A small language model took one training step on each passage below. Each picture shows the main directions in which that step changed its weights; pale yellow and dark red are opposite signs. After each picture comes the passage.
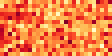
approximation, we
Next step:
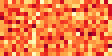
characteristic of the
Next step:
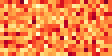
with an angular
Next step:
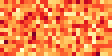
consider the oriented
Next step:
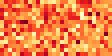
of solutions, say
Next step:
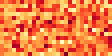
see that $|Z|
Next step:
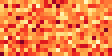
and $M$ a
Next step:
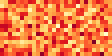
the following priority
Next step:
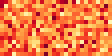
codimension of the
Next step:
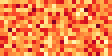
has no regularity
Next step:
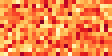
is a set,
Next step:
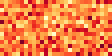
of rank less
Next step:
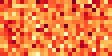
X \to X$
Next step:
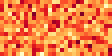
endpoint $z$,
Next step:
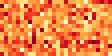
This follows directly
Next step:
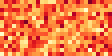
of all convergence sets in
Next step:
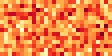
the set of boundary points
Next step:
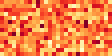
subsequence of
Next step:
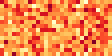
of Jianfeng
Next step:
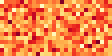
has gained
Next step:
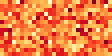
dG advection
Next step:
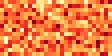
reduced Banach
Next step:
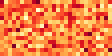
Ideals of
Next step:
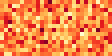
Integrating it
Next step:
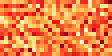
to start with.
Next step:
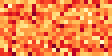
applying the same
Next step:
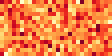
A^\top VV
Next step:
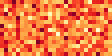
naturally admits
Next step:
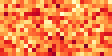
such that for every
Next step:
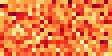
generated respectively by
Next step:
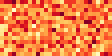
whole or in
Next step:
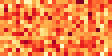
Then $H=\tilde
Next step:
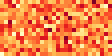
Journal on
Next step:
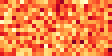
adjacent if
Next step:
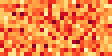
rates can be
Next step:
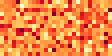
\rangle & \langle
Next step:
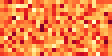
has no zeros
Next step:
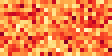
the result of topology
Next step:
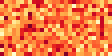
is again
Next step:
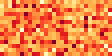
i \leq N),
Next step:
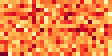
the sets given in
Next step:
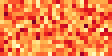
$\cU$ such
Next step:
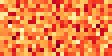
zeroes is related
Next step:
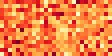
is realized by the
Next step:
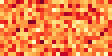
the Previous
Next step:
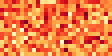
of the Riemann
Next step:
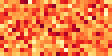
in suppliers'
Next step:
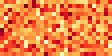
a\cdot \nabla
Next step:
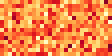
field extensions in
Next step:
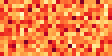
graph polynomials can be
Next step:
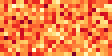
an absolute
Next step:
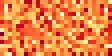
$\ell$. Then
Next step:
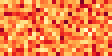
the last theorem
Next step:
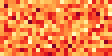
details on
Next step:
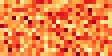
.cons a
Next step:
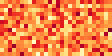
2n$ matrix
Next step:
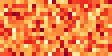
observation based
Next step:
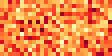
the sphere.
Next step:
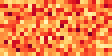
define in the plane
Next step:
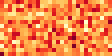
{ua}) and
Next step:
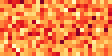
(wee shall
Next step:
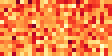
is involved
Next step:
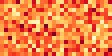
impact on
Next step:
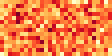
constant given in Lemma
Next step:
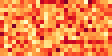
of $\G$ which
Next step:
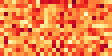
of the exp
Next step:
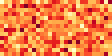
x$ for the
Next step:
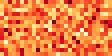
here that the coefficients
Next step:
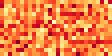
means that $
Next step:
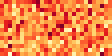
To each object
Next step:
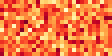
of $f:
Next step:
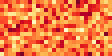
the characteristics of
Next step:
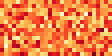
set $E$ are
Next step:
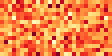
\item For a
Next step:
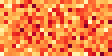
+ 3 \lambda)
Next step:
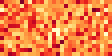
a metrically complete
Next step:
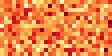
negative results are
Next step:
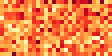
cohomology of the
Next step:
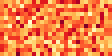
will be small.
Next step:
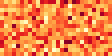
of the paths of
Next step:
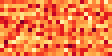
to find the
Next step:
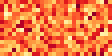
$f$ is
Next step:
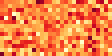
subalgebra of
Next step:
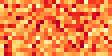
and $b =
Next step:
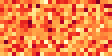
in this case. Let
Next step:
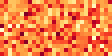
between the weaker
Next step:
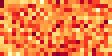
shelling order
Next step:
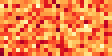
and $Y$ such
